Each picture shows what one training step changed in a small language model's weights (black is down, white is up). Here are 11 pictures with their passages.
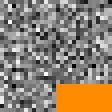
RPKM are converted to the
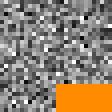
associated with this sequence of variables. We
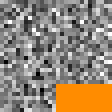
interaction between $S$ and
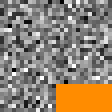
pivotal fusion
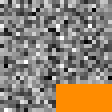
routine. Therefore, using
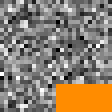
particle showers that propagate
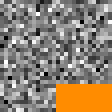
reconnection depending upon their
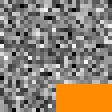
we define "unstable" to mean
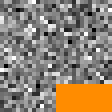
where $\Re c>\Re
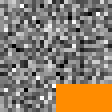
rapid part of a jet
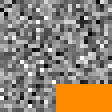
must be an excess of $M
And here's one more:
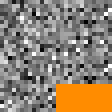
were replaced by a
